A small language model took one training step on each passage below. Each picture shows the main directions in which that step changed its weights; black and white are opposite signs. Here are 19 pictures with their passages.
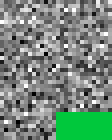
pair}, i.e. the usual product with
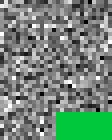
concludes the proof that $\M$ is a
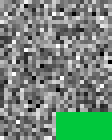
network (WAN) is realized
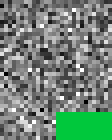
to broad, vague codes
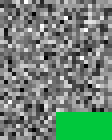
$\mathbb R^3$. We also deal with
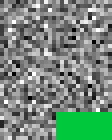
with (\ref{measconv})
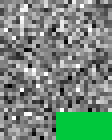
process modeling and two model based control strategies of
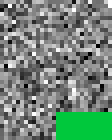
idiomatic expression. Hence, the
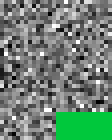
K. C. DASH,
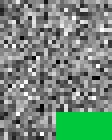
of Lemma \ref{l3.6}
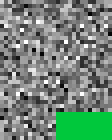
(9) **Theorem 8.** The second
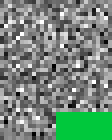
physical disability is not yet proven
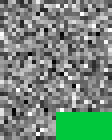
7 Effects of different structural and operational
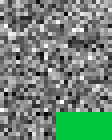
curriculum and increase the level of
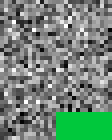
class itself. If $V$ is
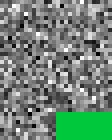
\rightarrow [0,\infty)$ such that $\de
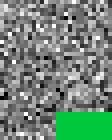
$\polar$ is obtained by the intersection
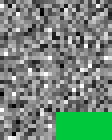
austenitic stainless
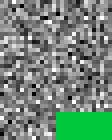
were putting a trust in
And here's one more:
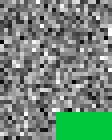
$P$ is degenerate,
